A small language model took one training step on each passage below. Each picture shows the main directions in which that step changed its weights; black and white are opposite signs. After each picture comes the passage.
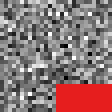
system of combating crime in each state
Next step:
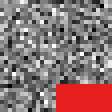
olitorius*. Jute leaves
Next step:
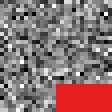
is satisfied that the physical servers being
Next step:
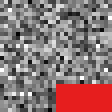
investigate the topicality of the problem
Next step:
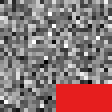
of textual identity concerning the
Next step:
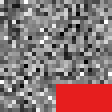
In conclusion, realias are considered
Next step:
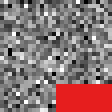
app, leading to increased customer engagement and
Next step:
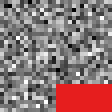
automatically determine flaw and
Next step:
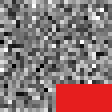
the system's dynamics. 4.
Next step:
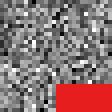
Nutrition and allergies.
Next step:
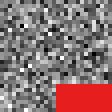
BGL of the diabetic rats
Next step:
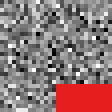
to take meaningful action towards sustainability,
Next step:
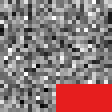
to distribution shifts Albeit successful,
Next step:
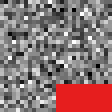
on this issue. Research reveals that the
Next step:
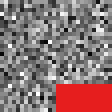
can limit parasite dissemination,
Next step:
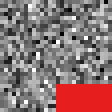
an integer and $t
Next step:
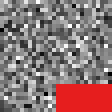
The hardness of such borides is
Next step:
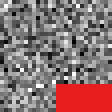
those participants between 18-35 years were
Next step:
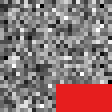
associated with the aromatic group are observed
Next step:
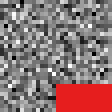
do it'.¹ However, it can
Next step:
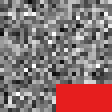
that adding solar power could utilize
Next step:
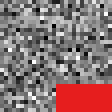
of the amine in the case of
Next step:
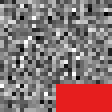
it will find its primary usefulness in
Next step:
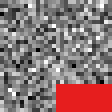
message delivery and provides a more
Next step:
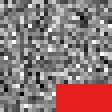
type II pneumocyte
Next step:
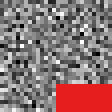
population of the study was all 145
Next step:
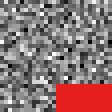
das Vertentes* region,
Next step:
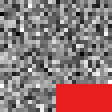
extreme hardness, which results in a
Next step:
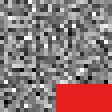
[2.37]. The study of cultural
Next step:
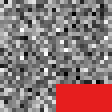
participants. THRUST
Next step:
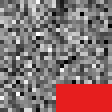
to enhance the dissociative effect.
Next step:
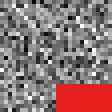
Elche • European Centre
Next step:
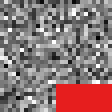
time, organisation), and suggestions
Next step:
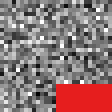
The present study reflects commitment in terms
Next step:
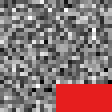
University college of Engineering
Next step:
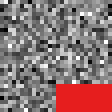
considering that the management of the school is
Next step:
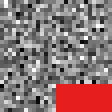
precautions related to explosion prevention
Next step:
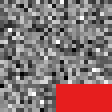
serves as a springboard for
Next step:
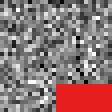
impact for ADAS, Imaging
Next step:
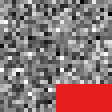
explained in Section 2, we get the
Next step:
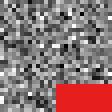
bioplastic production, and one green
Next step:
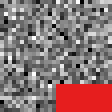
of 120 respondents completed entirely the
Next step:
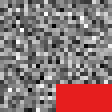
activation or healthy. In between
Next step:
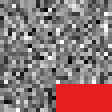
The overall mean score is 4.16,
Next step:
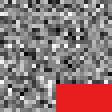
present work proposes a new compositional
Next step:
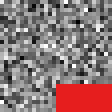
in the form of suspension as
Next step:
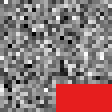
diagnosed through routine screening
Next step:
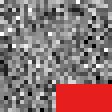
elicitation and analysis, network performance criteria
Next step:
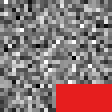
technology and development policies into policies for innovation.
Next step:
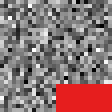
liquid-liquid system. The reason is
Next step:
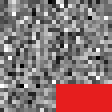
the Union of German
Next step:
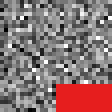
recommendation from the leader so that personal
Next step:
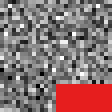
Temperature Measurement in
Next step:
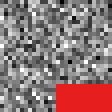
them in the cerebellum.
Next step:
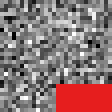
In a study conducted by Park SK
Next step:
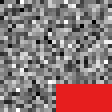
- De Donà, M.
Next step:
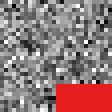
along with an international advisory
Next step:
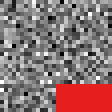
this work the biodegradation of
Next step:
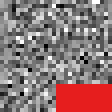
timespan of 1900s till
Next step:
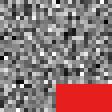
discussion of the science they are involved in –
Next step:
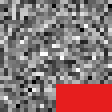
that many of the patients 42
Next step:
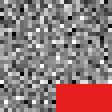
cooperation focused on development, but
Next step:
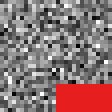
are currently being used by farmers for
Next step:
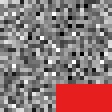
In detail, a principal component analysis
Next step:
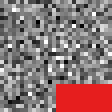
institution climate of B.Ed.
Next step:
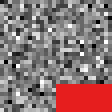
there is a relationship between culture and
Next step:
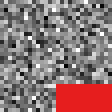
analysed the outcomes of distal
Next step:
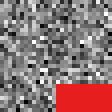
very similar to that used for the
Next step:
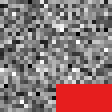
after this Red will recapture
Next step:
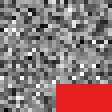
equilibrium value of x ,
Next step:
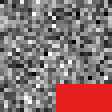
of CP has been split from
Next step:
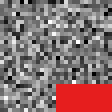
by erosion, *Land
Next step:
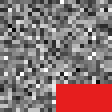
vascular aneurysm;
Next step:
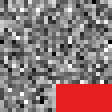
products can be performed by realizing a
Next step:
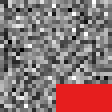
words and empty rhetoric.
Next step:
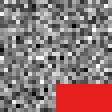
use different approaches like background subtraction
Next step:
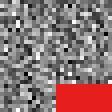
a comprehensive BPM practice model was
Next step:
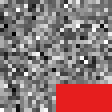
and their importance by determining calibration
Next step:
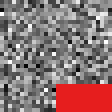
results not only provide a robust
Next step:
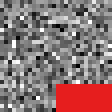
questions such as: - What are the
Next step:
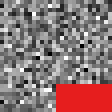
or convictions <input
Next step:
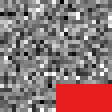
recognition application for mobile device is being developed to
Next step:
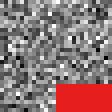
of getting enough time and resources to
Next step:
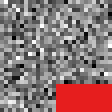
political and psychological sources of the processes of
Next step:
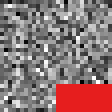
behavior of allowing all (vs.
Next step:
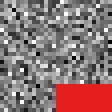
sample size of 12, used in this
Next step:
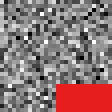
range. The pronounced concentration
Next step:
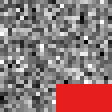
educational development to improve student empathy and
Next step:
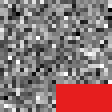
1) : Scheme 1
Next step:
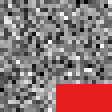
The method was checked for
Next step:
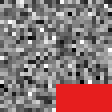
prompt speech or when they are the
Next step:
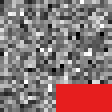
3) ALCOHOL
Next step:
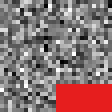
shall be assessed in the following.
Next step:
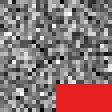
the mean score of Males and
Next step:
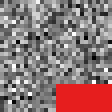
to how a game should be played
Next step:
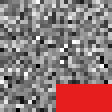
to this article's content. Ethics
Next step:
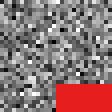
of significance, the null hypothesis
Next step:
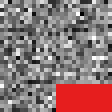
workplace spirituality
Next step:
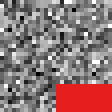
of Sciences, the American Association
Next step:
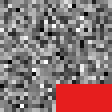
food hubs Local spaces
